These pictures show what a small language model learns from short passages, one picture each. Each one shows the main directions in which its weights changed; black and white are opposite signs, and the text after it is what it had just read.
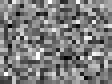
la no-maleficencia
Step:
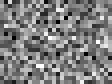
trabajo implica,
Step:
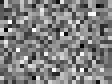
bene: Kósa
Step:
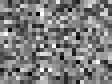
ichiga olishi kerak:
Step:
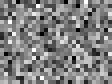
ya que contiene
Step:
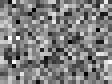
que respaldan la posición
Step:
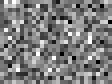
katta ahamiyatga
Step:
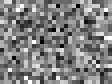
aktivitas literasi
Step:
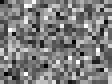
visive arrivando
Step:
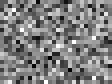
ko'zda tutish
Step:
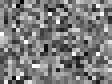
formatlar da olabilir.
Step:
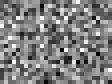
pretendía librar al
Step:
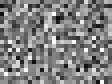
gebruik er
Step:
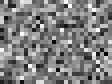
anteriormente, ya
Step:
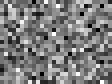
modernismo no Brasil
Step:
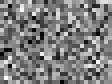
común correspondió
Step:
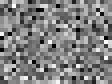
представляет собой
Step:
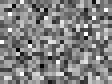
fácil de usar y
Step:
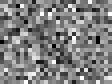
einer Klasse
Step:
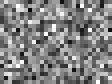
PT. Win Acces
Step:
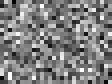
Это должен
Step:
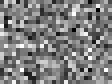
zamonaviy platformalar
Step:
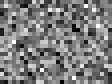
eğitim sistemi,
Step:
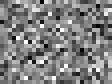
unor principii importante
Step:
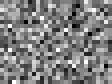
از اجرای
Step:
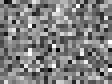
“Interaktiv” degan
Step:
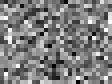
xalq va mumtoz
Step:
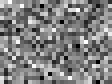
Judicial del Estado de
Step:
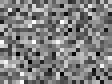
coletados e formatação da
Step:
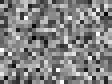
da legislação
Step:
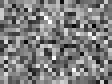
no qual ensinar
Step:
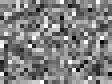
on the learning needs
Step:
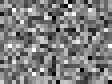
va "kaltaklangan
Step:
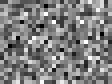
maqsadida tizimni
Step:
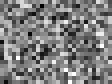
que pautaram
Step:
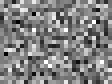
principles of teacher
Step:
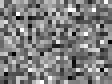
ham ularga o‘z
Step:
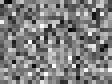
voor zover ons
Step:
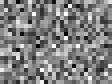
lleva a su fin
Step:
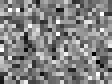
Bunda texnik jihoz va
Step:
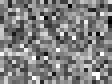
como estudar sua
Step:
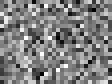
organisationnel a un
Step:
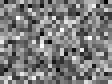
digunakan untuk
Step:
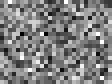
кінці травня, в
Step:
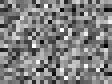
соҳа объектлари,
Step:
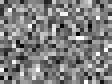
de Gestión de
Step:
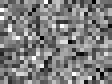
pessoa, sem
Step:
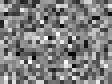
mujer le va dando.
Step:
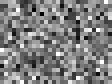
- fragmentlarini
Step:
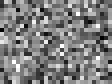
jarayoniga oliy ta'lim
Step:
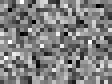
infertile women.
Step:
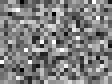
методы анализа
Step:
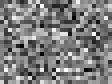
plus grand nombre de
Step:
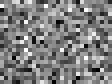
действительно, в
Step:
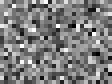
sifatlarni: chuqur
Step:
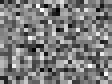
maktabgacha ta’lim
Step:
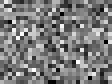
debe ser un espacio
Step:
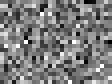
belirlenmiş olan
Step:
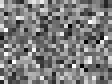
rivojlanish maqsadlarini
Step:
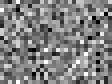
and Implementation*,
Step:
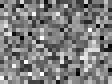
una educación concebida como
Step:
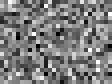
de una tpu, la
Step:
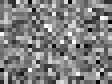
informal o'qitish
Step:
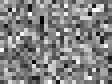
2. Coherencia
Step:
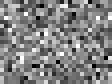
administrativa de
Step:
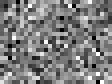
va bo‘yoqlarga
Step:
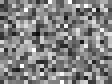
Kalit so'zlar:
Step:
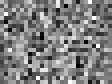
být dáno
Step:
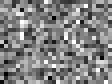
и обилие информации
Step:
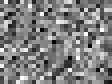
в попытке
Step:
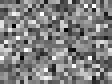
kendi emelleri
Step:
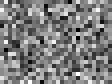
mérésével. -
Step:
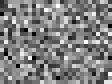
entre outras. A
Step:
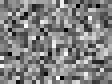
kursatilgan xizmat)
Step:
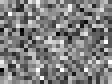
medida que se recopilan.
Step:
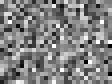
различных социальных
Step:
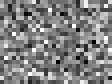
realizado el estudio y
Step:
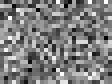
o resultado de agosto
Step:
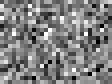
дарё оқимини
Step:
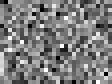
wenn statt linearem
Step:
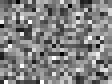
shaxslarning harakatlari
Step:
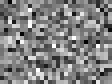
(7) Interactividad
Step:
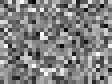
Senátu č.
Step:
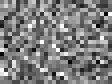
care intermediază
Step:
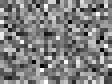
Ёшлар ўзларининг
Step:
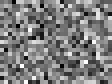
Quality Management
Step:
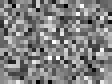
yillar).// Tarix
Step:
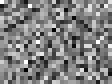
trás a triste
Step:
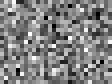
waarde verliest
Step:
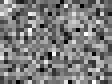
controversé qui fait
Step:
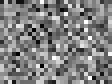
performance et qui
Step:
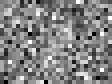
ko'proq sotib
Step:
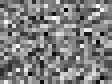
for this publication
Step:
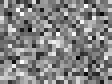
та забезпечення
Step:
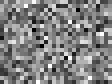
keltiruvchi material.
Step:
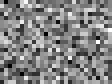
Ambiental da Cidade de
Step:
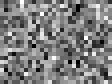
vom începe să ne
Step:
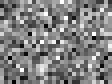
де дами могли
